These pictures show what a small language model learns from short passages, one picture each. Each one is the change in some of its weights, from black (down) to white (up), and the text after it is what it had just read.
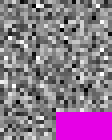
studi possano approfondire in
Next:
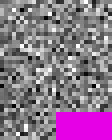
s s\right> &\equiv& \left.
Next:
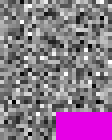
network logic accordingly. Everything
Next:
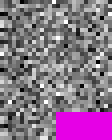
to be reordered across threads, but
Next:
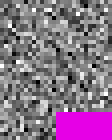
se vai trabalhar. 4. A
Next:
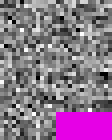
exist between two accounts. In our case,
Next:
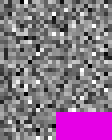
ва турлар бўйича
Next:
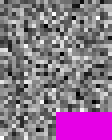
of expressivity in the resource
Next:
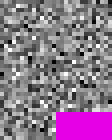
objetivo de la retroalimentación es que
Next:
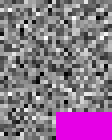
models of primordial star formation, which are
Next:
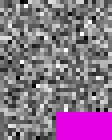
than zero (i.e., they denote
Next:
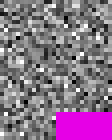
of PNS with only one free parameter: the
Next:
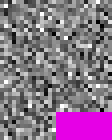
dans la vie traditionnelle
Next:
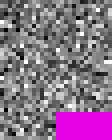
or beyond the 3:1 resonance radius
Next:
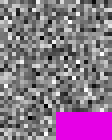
proceso de reclutamiento,
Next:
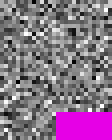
our hypothesis that humans may
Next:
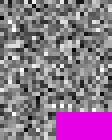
организма ребенка на
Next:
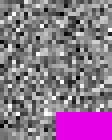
ochib berilmagan. Bosh
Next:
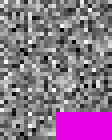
использования средств,
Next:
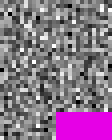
channels have $\Delta H_{rxn}$
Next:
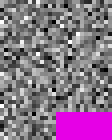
ijobiy motivatsiyani
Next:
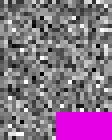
у реальних умовах дало
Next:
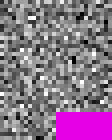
Both structures are states with the
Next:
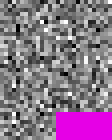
залида ўтказилган.
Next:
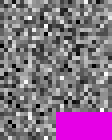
що, однак, досі не були
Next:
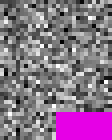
em fazer parte de um momento
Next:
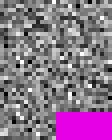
from the top of edge bands. The
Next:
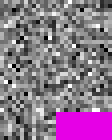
морфологических признаков и
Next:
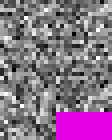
can also be used in other fields where one must
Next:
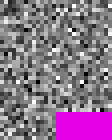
vehicle in the correct position but in
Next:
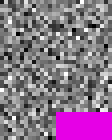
обмежена інтеграція
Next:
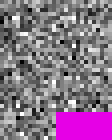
a series of calculated spectra, each labeled
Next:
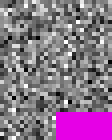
components are not the same for $\Delta A$ and
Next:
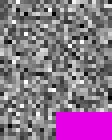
conclude that deconfinement-induced
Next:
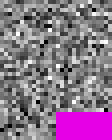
and use the 2$\sigma$ upper limit for
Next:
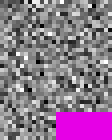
their luminosity functions in transparent regions of the
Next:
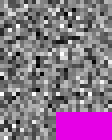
tempo, tenho verificado que,
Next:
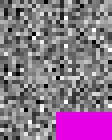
și a măsurilor speciale de
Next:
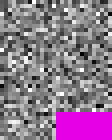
\label{ssec:Prior} The
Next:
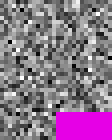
of the high velocity WDs have been
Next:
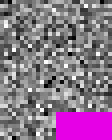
dalam beradaptasi dengan
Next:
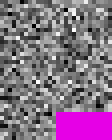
up and reach a scale height,
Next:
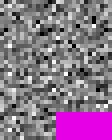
و یا از روش
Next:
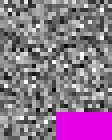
қисм ҳомиладорлар
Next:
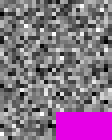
and $h^*$ denote electron and hole
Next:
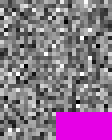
las personas, cuando se establece
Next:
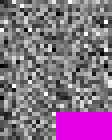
weiteren Auswertung der
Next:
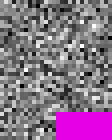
a sajátos nevelési
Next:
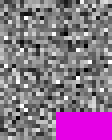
reasonable accuracy could be achieved with
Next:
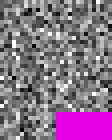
than $3$, this is not statistically significant since
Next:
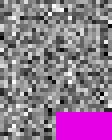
\begin{eqnarray} V_{ab}
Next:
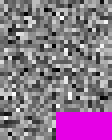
solvable. Therefore, quantum dots can
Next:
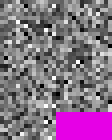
deuteron. \section{ Nuclear
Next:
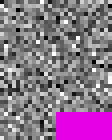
технических устройств
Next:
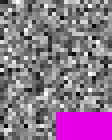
trade secrets of the GenAI
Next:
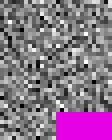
злочинів; 2) дії,
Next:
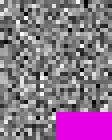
mutations are associated with the lethal
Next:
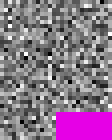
\cite{usp} and decreases with energy
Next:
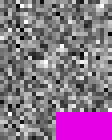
vaziyatda ikkilanish,
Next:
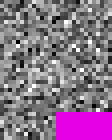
достоверно зависела также
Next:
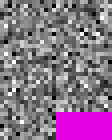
paydo bo'ladi va bu endi
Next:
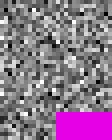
action of the Lorentzian model,
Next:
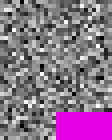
first important contributors to the early
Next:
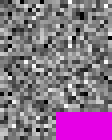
great importance to develop the active use of
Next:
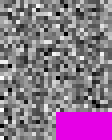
use them to construct the symmetric quantum gates
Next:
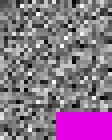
the supersymmetry breaking sources
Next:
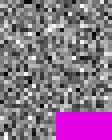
coloridos, e aos controles de
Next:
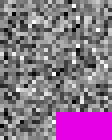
correspond to a general optimum for plastics
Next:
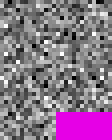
kerakli o`lchamlari
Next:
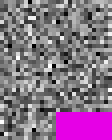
The other one is that, the speed and type
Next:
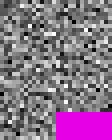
the reduced modulus as a function of
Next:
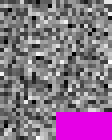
en cada una de sus etapas,
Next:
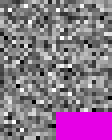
these limits are strongly correlated with the top
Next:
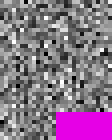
resurslarni qiyosiy sinovdan
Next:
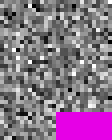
9 classi topografiche,
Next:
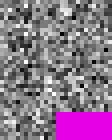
mode frequencies were obtained by applying
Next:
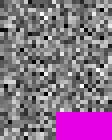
слова: человеческий
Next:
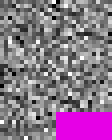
no Porto de Santos. O
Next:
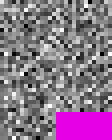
*Patient, Intervention,
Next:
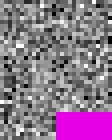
Legislativo. Do mesmo
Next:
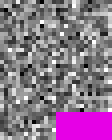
developed quite independently of this categorical
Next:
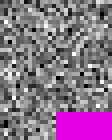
similar al bloque 1. El tercer
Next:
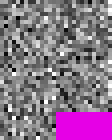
yuritish mushkul. 1)
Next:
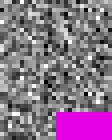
sentiments are held and what ethical
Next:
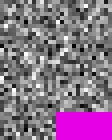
where two $e$-bits are shared by
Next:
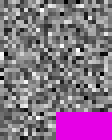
capabilities in manipulating the
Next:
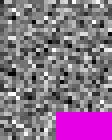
OpenReview.net, 2018.
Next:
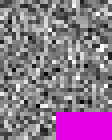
of a $p_x$-wave
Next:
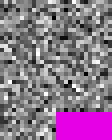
sistema. Uma edição maior toma
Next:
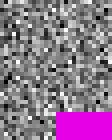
joint Gold 2006 + CMB
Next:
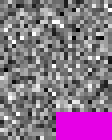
bid'atchi va taqiqlangan
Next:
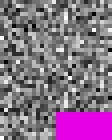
resultar a menudo transgresora,
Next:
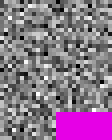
Die Teilnehmenden
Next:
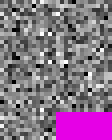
решение ищется в виде
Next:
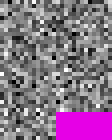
был определен сухим
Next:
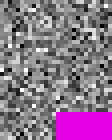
universality: a worldwide nursing
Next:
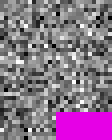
$|1\ra$). Note that we
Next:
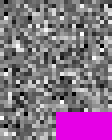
vigor em 1º de junho
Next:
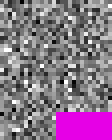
does not support their prior beliefs
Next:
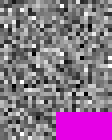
membuat akta yang tidak
